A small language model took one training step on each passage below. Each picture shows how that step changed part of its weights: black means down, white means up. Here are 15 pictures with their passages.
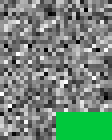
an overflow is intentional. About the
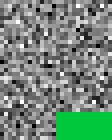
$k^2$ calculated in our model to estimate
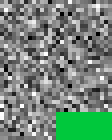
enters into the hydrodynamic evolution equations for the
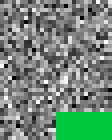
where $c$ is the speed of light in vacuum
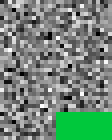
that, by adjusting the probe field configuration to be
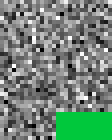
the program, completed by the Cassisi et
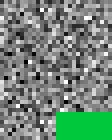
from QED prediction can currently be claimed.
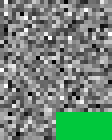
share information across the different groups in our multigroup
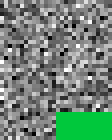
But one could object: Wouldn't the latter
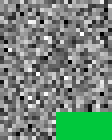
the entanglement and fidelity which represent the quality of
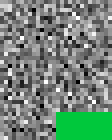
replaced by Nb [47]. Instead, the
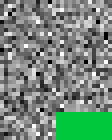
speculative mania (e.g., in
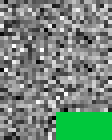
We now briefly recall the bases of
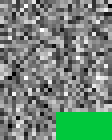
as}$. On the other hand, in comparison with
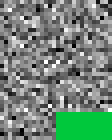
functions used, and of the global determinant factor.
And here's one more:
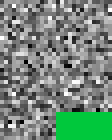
samples. We focus on several cases. First we consider
